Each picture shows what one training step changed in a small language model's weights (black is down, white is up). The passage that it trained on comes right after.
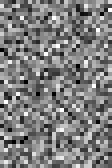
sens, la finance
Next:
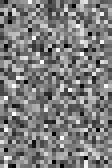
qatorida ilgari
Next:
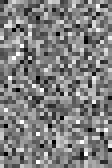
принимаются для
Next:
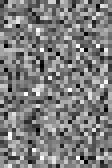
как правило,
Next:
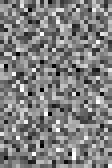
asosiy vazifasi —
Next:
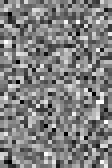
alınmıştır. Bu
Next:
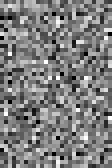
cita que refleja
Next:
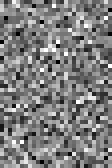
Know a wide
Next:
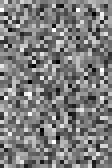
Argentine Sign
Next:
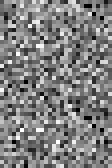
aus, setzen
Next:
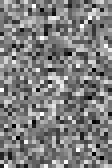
produzem novas
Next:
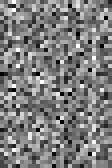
эффективность в
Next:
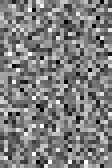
в той час як
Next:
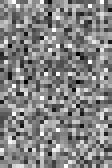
kadısına ve
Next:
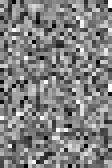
reducidas a 60
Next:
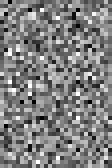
их целями,
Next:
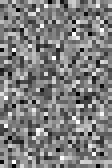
Ey bütün
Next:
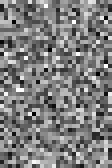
quyidagi interaktiv
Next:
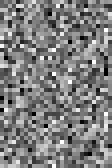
Malum nishonga
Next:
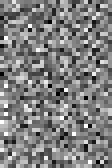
à la variable
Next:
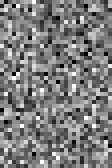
y relacionales, contar
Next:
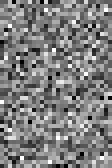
uni kuzatadi,
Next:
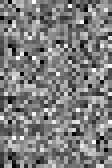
que as penalidades aos
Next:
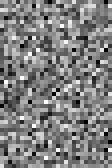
early neurological
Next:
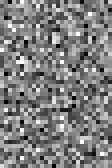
folgore la
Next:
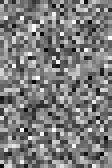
calcul, optica,
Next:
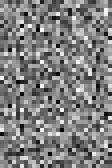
faollikni rivojlantirishni
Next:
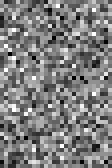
prolongado que el
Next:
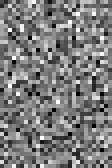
- Jamiyatning ijtimoiy
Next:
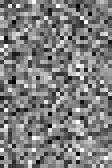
criminalistice a
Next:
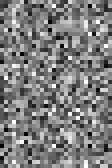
Leurs créations
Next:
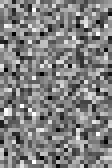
ahí echando el
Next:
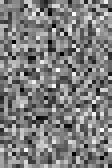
Lenz, Anik
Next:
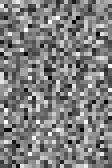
são possíveis
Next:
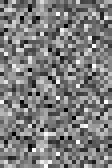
olish, muammolarni
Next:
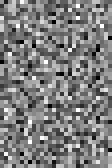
«communicative and
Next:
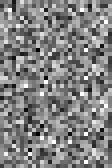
tirik organizmlar
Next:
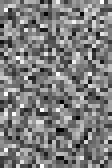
con el contenido
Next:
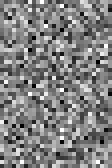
le script**
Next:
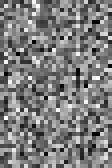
necesidades formativas de
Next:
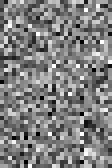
воспитания в
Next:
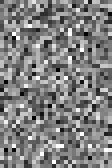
the final dump of
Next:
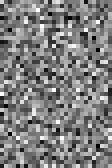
von Grafiken
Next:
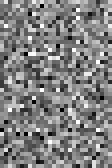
не доверительного
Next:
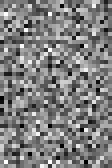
Polukhina A N
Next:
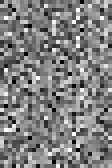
penting seperti
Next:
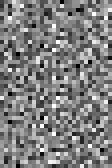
adapting investment
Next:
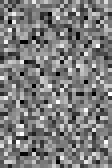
oraliqda 3 ta
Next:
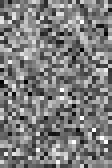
features of set
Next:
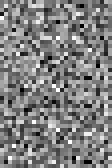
Berge sind in
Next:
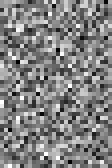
degan gapi bor,
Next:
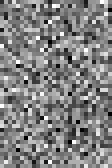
2. why of
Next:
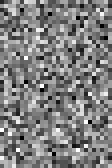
menerapkan metode
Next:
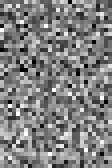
o desenvolvimento
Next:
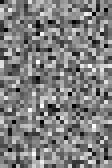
хавфини ҳам
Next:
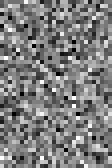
foi utilizado o
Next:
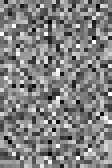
\dots, X_k
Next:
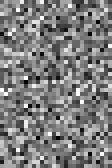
2) mantenerse
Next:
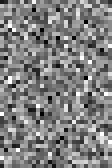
этим имеется
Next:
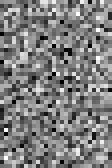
lance! Lorsque
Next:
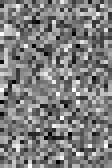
xarakterini onıń
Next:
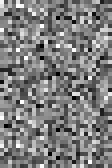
se cumplió o
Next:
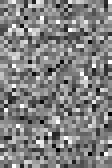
ou frágeis -
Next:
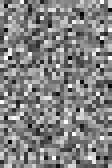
нами в термин
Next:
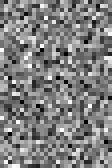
bo'lib qoldi.
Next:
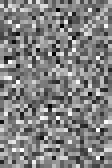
(из числа
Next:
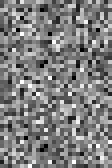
la Catedral de
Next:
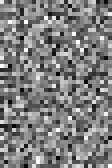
Maschinen und
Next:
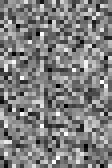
ha convertido en un
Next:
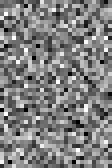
işlevsel bir
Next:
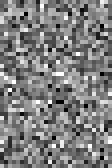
uitmaken hoe
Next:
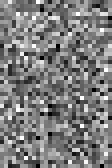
yana seçerek
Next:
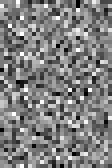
yol, kısa
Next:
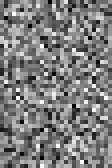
Yuqorida sanab
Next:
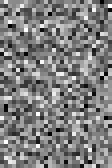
passado quanto no
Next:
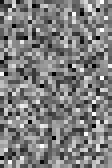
de cursuri <ul
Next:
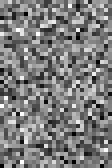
contenido sirve
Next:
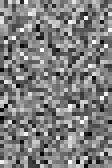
aylandi. Dastlab
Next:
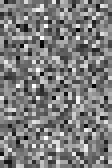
una serie previamente
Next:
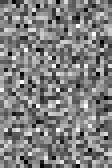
سليمة ،
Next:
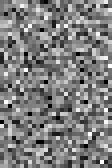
emotional perception
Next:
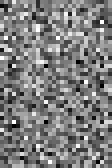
Alburquerque y
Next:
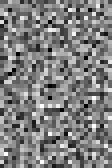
ідеали, образ
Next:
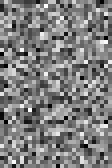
a conclusion, the
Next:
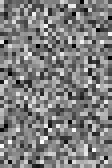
essencial proteger
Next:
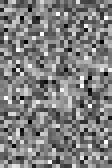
olish uchun qanday
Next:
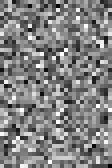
un prólogo de
